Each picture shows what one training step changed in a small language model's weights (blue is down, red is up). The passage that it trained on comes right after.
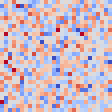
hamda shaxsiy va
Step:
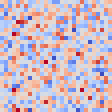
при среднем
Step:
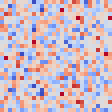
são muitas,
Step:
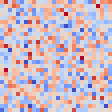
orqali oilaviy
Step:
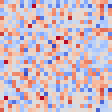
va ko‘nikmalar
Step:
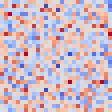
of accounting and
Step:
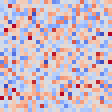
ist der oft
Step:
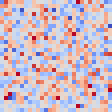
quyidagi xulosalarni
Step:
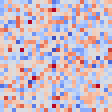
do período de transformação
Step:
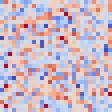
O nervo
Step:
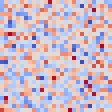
en la realidad y
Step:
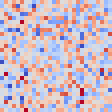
as precision (for
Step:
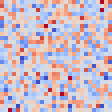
tendensiyalari 281
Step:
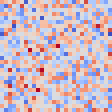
relaciona con el
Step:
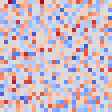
ne s'agit
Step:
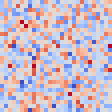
áreas rurales que,
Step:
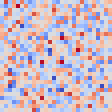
и не более 9)
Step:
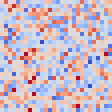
роль у цьому
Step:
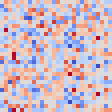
belgilanganligi hamda
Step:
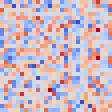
em: 2 dez
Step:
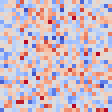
higher education institutions
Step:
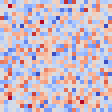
nas contratações
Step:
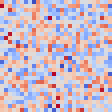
Reitera, de
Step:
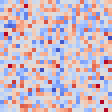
de gravidez de
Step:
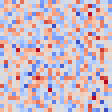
2021). Esta problemática
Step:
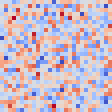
jalb etadi.
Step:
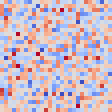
auf Kosten der
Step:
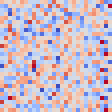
junto” sugere
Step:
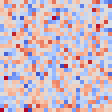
assegurando, com
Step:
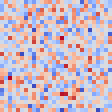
ham, o'quvchilar
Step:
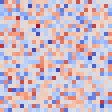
faoliyatida ijtimoiy
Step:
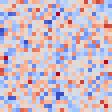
a compreender a importância
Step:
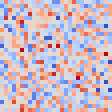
образованного в 2019
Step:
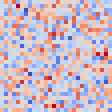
бўйича жами
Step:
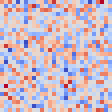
interneta kak
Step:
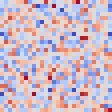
I. Aroyo
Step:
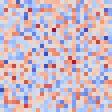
maktab xodimlarini
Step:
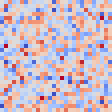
as cargas foram
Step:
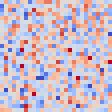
tushuntirishda hal
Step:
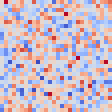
o trabalho realizado na área
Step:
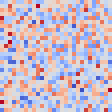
la Yácata 3
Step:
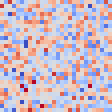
un tiempo aproximado de
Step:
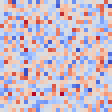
va foyda
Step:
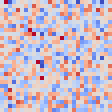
Kâbe diye
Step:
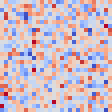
y por otra parte,
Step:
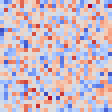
a posterior permanência
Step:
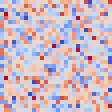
y emocionales para
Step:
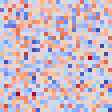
de enfermagem nas
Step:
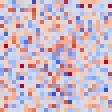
çalışma, meme
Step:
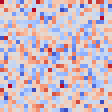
J. Environ.
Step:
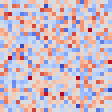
of the receivers
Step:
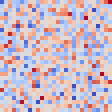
la continuité des
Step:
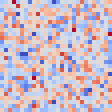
институт RUS
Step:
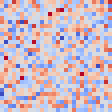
gameificação como
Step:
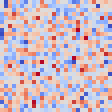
v shkole /
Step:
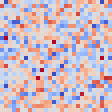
DA desde CD
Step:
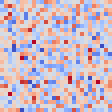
la participación, cultura
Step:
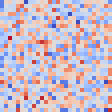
одновременно может
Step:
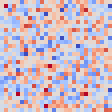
Zur Agenda
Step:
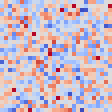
A construção de um
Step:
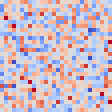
bir sharoitda
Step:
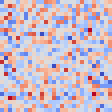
la implementación es
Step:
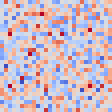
основных факторов
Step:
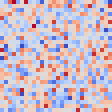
cuentan con
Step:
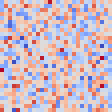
en el ejercicio
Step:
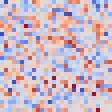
to the transformation of
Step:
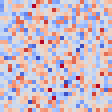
os autores participaram
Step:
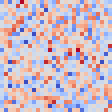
С другой
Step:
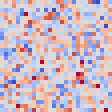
o sector de que se
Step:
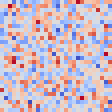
Čeprav je
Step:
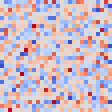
die Motivation für
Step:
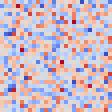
основе которых у
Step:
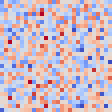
boshqarish turizmni
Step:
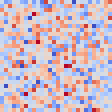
è con tale
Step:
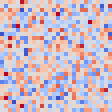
entrenaron sobre los
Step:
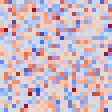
ikisi arasındaki
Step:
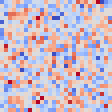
materi yang diangkat
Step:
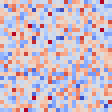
Também foram
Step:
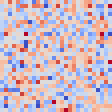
va o'qitish
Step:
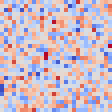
vrij komen;
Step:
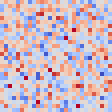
ega bo'lib,
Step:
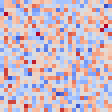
e saída de
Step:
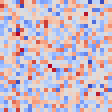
транзакций или
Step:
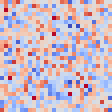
delas no ensino.
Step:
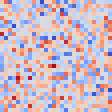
do sistema nervoso
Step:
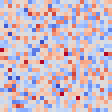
исследования – определить
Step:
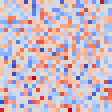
presente texto e
